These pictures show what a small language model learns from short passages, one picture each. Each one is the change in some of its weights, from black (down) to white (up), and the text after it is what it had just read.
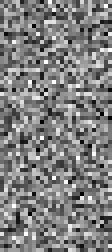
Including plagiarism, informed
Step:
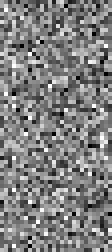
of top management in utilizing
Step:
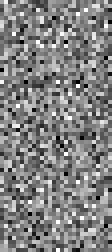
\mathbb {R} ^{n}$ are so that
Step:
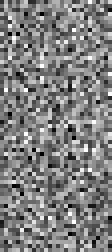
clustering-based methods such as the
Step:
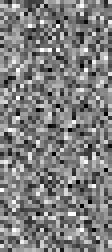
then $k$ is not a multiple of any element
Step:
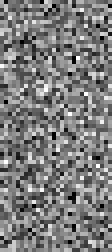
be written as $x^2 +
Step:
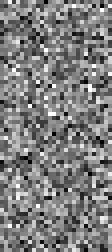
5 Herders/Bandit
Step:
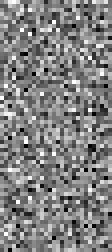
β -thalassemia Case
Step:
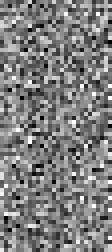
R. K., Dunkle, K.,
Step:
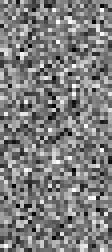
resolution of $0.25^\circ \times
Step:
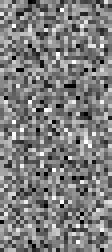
by the~$L^2$-distance, and
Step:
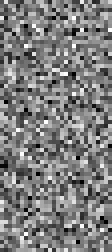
at the nodes of respective
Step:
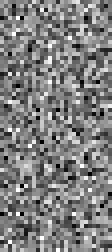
ml volumetric flask and
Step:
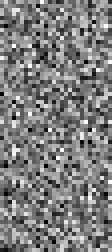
demanding ones. We should focus on
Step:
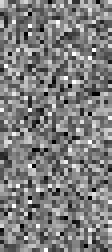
dynamic changes that occur in
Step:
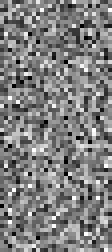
F02 Combustion engines
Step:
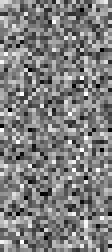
NPV = Net Present
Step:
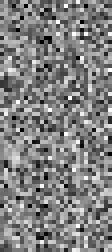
structure. So the Sasakian automorphism group
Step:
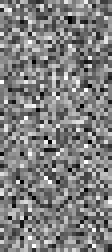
alternative approach, which enables one to only
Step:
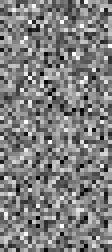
without always referring to
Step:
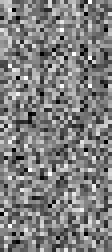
by considering system-wide power-performance
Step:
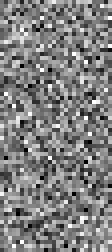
in which students were asked to implement a solution
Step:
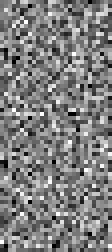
a periodic spatial probability
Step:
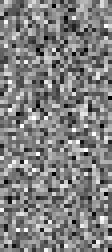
English Stage of the review at
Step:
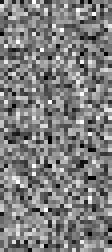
valuable insights into understanding
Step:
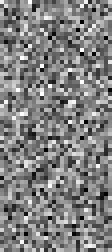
pathways for railway energy
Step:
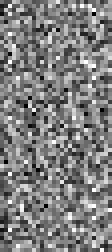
*J Stored Prod Res.*,
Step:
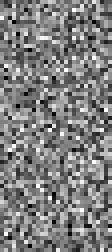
responsible for the change in momentum
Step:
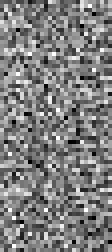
is in typical Prem Chand's
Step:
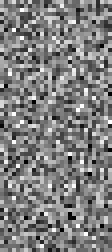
\end{lemma} \proof. The calculations
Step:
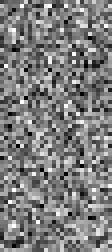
conflict in Nigeria between
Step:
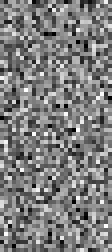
three generators, say $E_+$,
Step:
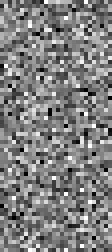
prima elementa” (first element
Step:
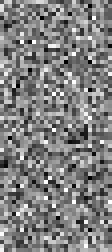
goes to infinity, whereas, if the
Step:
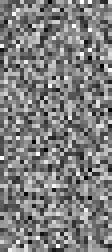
S has succeeded. Suppose that
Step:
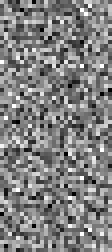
be significantly affected by excessive
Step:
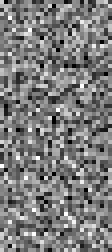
behaviors and outcomes, signaling
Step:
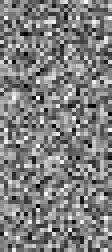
reminds Gigoo of nothing but
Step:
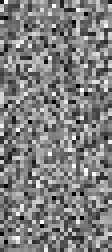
f \jednadvadec g}
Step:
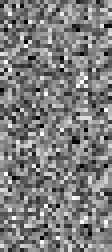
by the teachers, or the students can
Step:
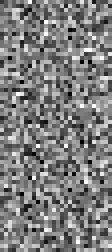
16 Scholar Google
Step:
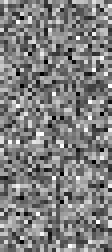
equation \begin{equation*} \d_t
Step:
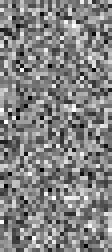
this basis, further analyze the
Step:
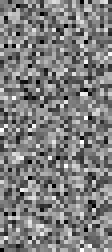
tissue following cerebral infarction
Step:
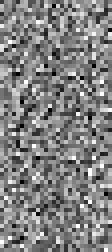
dilated retinal examination was
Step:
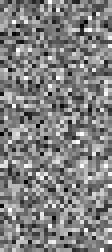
or in contradiction with the core values
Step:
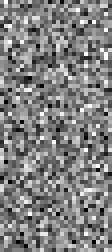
to face-to-face, one should consider the
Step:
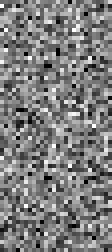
Recycling preconditioners by
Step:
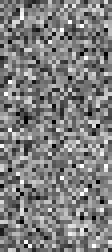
interesting 346 to define if the lead and
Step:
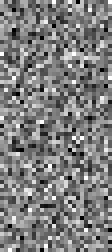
the five-year plans which show both
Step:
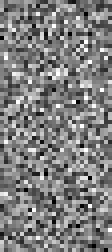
concluded that the construction industry is one
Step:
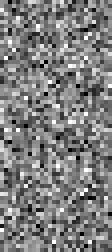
population dynamics, the choosen
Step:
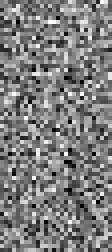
of antibiotics has been emerging
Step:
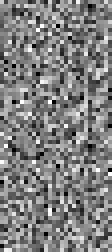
Cronbach's Alpha %
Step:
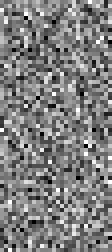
application maintains: - Make sure
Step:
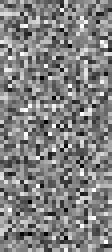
used by bioinformaticians and the
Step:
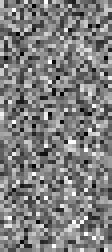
the same authors derive additional
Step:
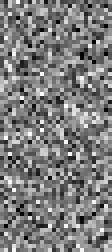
or red color indicates the presence of
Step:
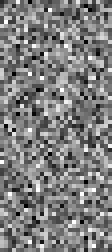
systems is computationally challenging since the
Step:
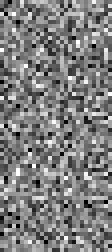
$\Upsigma$ is the connected partition
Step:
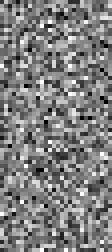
that the concatenation of arithmetic
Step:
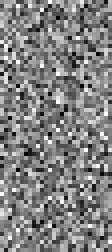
to farthest observation from test data point in
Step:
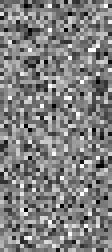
of 10 g/min as the parameters of
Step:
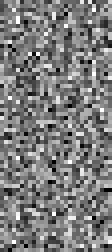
Torque 2.5kg/cm
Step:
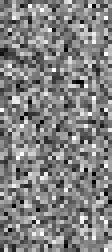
likely to engage with published
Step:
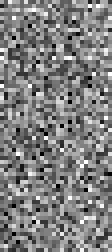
can be ensured in the following ways.
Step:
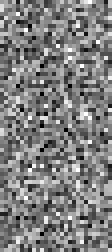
established, combined, weighed
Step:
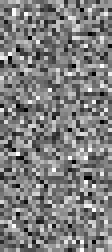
decision set $\textstyle \Omega_i \subseteq
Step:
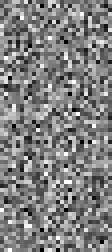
the healthy growth and remodeling
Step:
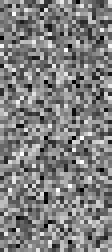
compliance with scheduling,
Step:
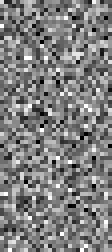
health can negatively affect the general health
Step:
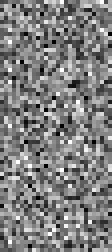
(in conjunction with teaching
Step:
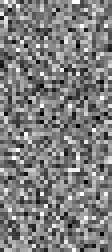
1)$ be an sequence of orthogonal
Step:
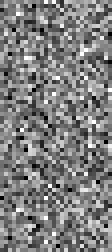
, in this case we have that any solution of
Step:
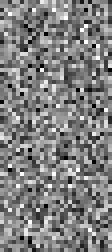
Garside}, Ann. Sci.
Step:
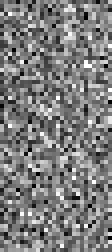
element of $\Up(\alpha)$. Take the
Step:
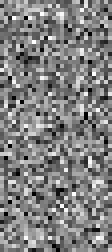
and falls: implications for
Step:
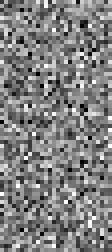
justify this behaviour due to the
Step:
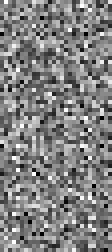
matched controls, whereas at 24
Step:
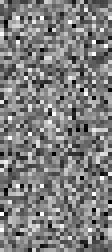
Then $B_1\cup A\cup
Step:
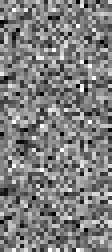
local citation indexes and prepare a
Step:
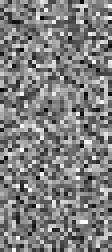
a Fredholm alternative holds
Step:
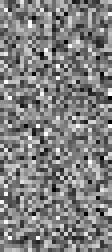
B. Fig 9: C. From the
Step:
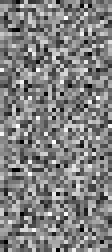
the algebra. When there is a solvable
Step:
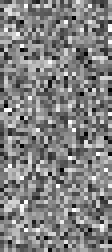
identified from June to October.
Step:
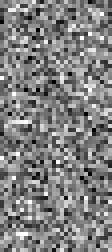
is considered. Explicit examples are given to
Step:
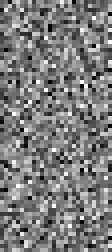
Norwegian Food Safety
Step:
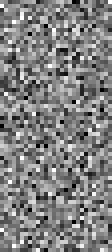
the form of storey displacement,
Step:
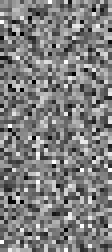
Less solubility Shorter
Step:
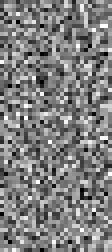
activities³ need to meet the
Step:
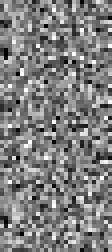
within Bayesian high-dimensional
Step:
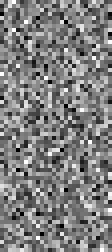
of Squares Df Mean
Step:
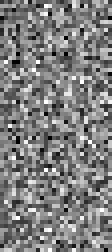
at which the Taylor's approximation
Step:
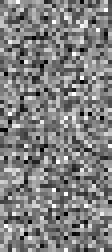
using Convolutional Neural Networks
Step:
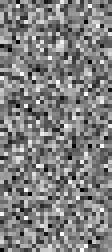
are less intense than themselves
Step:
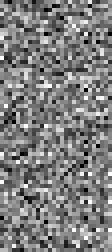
see how, with the increase in the probability
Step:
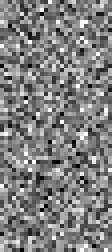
small can the independence number of $G$
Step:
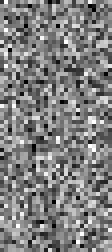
economic growth and energy
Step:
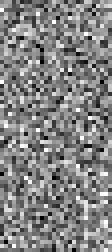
does not accommodate transformations in real
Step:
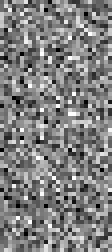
the conjecture holds (see for example items
